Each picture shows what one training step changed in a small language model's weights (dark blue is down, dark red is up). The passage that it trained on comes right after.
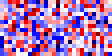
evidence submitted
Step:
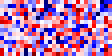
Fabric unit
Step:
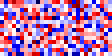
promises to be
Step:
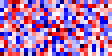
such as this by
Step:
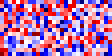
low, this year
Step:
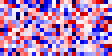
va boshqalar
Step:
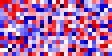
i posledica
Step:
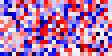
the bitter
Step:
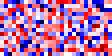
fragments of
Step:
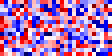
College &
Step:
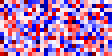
read a lot about
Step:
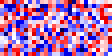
work best in specific
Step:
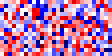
debilidades del
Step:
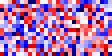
from higher education institutions and
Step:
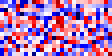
- Як
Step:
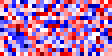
на любом
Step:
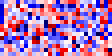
музыки в
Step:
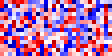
relevant properties of
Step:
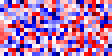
при налична
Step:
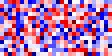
should coordinate
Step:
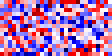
escala, para
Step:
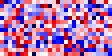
As Constituições
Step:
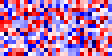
how has research on
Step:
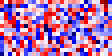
find out the effects of
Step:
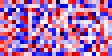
project has received
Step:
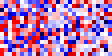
words, a
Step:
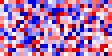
Department of
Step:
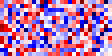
Brasileira de
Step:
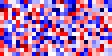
Bezug auf
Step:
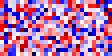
conditions. However, the
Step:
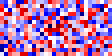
appartient aux
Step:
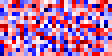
8. Іванова
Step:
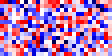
placed on the
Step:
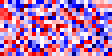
Al Goore dan
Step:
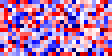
to contribute to the
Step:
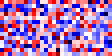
propician la
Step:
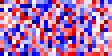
sulphur band
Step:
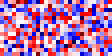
include a specification of
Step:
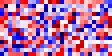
balance. The research
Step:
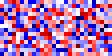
should include the components
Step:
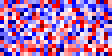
Level of adoption
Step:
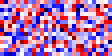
Their initial
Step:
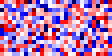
simplest and
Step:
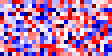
Operational Research
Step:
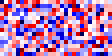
two different worlds.
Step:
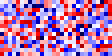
*Does the
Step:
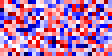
and sensitivity
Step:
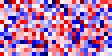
completely different
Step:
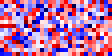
object attribute
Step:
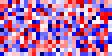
impedance point of
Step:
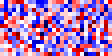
reduced with zinc
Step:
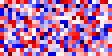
biznes bilan
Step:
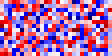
the number of samples is
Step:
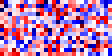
der Schrift
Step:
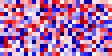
was diluted to
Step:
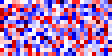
Anschrift der
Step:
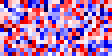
dominar, de
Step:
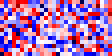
ecological adaptation of
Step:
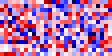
entweder nur
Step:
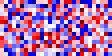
MAA in each
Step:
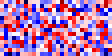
ГИС в
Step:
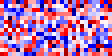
luat și
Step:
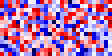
uma cooperativa no
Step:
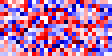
affects their
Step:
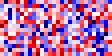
this study with a
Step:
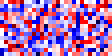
conducted a research on
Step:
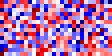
passiv bilim
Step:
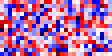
the procedure,
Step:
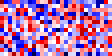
DF, and
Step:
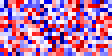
memory. However,
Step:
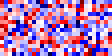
historique et
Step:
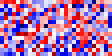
most commonly when the
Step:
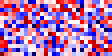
was followed by
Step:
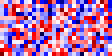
the pavement
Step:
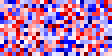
и сущность
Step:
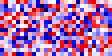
carrera o la
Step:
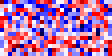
DPH, even
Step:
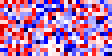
lutas e
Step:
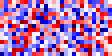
estão cada
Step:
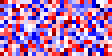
necesario comprender
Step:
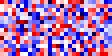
do they know?*
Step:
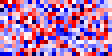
le droit des
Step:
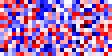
tumors of patients
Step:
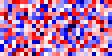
research was defined as
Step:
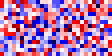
defined as one of
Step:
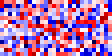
30 % of students
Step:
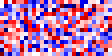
interaktiv davlat
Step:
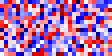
is not simple.
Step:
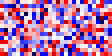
(d) shows the
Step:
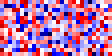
de la actividad
